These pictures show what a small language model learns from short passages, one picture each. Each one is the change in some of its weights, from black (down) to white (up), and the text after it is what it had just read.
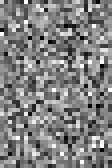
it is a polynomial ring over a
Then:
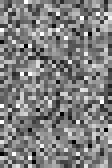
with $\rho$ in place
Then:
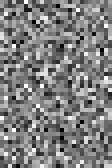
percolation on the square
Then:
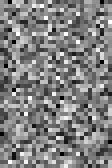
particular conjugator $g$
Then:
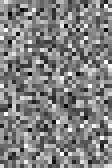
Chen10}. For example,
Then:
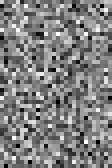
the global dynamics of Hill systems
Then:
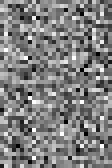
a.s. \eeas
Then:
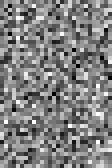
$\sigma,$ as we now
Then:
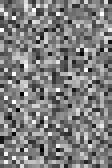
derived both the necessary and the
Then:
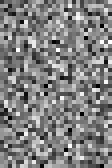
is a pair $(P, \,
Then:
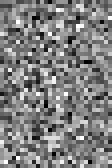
converges automatically at order
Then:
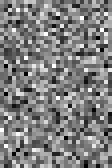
G$ with $\mu_i
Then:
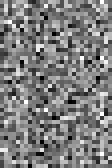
shape theorem" conclusion
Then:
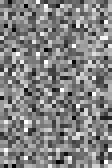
depend on the physics and on
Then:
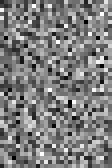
M$ is the cotangent
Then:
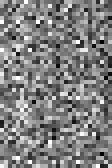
$\varrho_0$ and
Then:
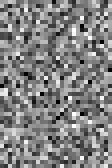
with parallel mean curvature. It
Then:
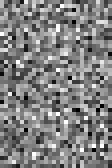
implies that $\Gamma$ is
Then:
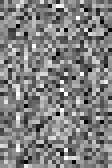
with holonomy contained in
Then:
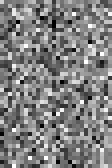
with the charge levels
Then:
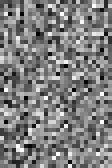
X=\sigma^2$ is
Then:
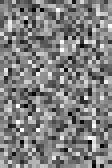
been obtained. The output can be
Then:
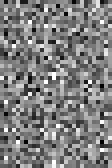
the construction will usually be
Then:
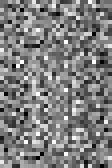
\begin{aligned} \la
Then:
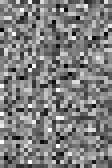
we recall the complete Berger
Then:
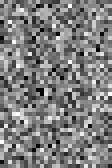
related to information transmission and
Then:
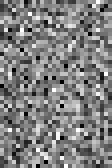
\oplus ({\textgoth
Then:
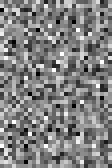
easily verify that for every neighborhood
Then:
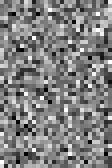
when we will compute the actual
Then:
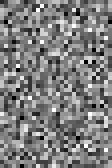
T}(v)-\overline {\mathbf
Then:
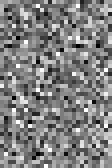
3$, became fundamental since
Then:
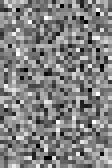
cause of most occurrences
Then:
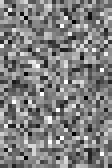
and for all $\theta \in
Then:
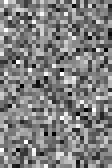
A_g$. From the definition
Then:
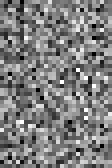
rational multi-curves admits a
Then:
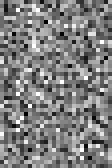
Given a $2 \times
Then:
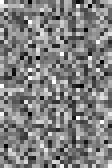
{\bf Step 3.} There
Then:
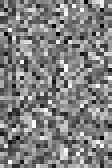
This fact is known as the
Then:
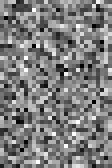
\ref{gen frac moment
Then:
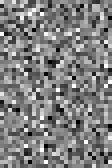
that the invariance properties of the
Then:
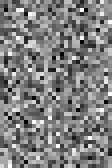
the distribution of data points: start
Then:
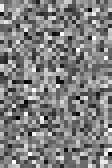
depending on $\alpha$, the
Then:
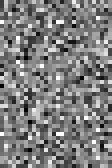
do not descend to orbit
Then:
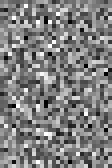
an abelian group of even order
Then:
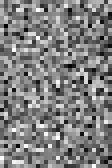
subset $J_v \subset
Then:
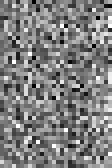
the watershed outlet
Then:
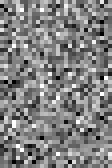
projection operator $P_-$ on
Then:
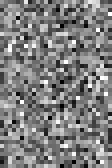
strengthens this conjecture
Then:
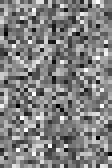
the present paper, we give two
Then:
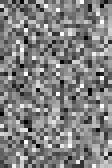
dynamics have been proposed that account
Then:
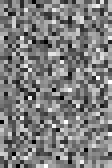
game is known, the
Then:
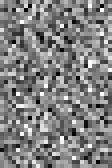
are relatively prime polynomials with odd
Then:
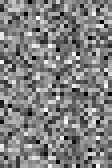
that the smoothing restriction step from
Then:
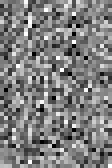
routinely translated
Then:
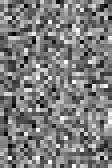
\otimes \xi m) +
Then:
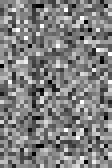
unknown in general, because the
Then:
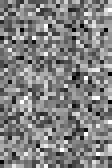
reduction must be corrected when
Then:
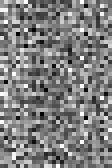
phenomena. In
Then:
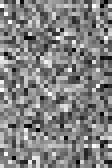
result can be used to show that
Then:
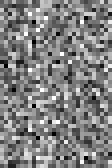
p-adic modular
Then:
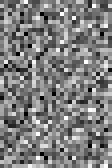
\cite{bp}, which is
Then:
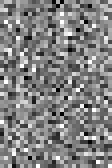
conditions. First, the boundary components
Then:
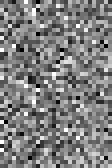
construction in the case of the compact
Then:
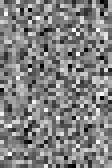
possible to give a constructive proof
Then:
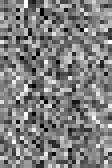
repeated decimals that
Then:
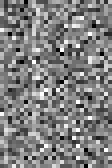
( T \le \tau )
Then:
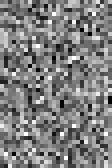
the characteristic determinant of the original
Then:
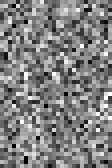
with respect to $m$, formula
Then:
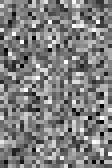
\frac{\partial H}{\partial
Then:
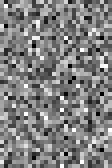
lemma] We have for any
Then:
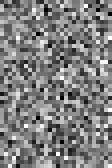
be contained in the city.
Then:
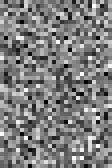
B$ can be obtained through a
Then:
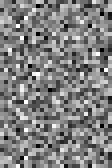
to give examples of group actions
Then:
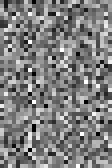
the cone. We will also
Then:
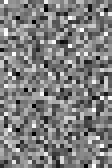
Austrian Science
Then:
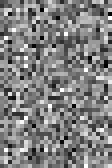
as good as FI's,
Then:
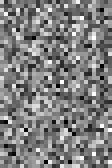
\mathcal{F}$ for all
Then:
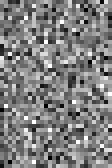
show below. To ease the
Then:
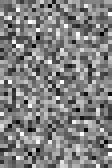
exists $C>0$ so
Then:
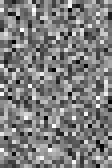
the ``distribution" of
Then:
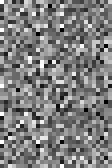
in Banach spaces in the
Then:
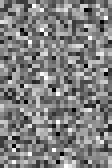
an invariant function on $\g^+$
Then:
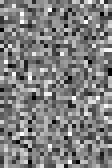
Order Higher than
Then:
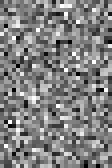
form as $c_i=
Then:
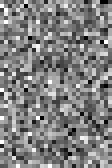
to prove that there are no continuous
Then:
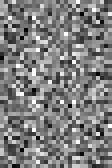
\in \mathcal{E}$
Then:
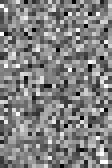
that this task was not considered
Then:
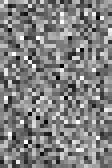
ring. The action of the left
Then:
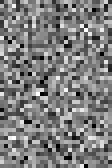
cohomology \cite{ber}
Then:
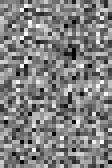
contracting similarities we can take
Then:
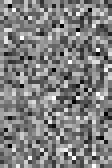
style={style =
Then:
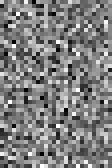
reach the same level of
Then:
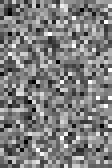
\varepsilon}}\right)$, and the
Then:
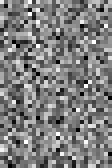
We start from the estimation of
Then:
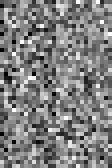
particular case part {\em i)}.
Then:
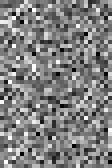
and numerical stability of the QG
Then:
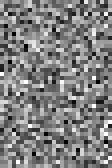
of $M$, and so we
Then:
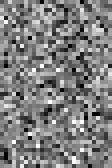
we create a vertex
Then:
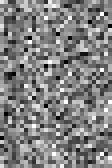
We have %For $\lambda $
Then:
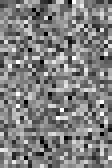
of positive Yamabe
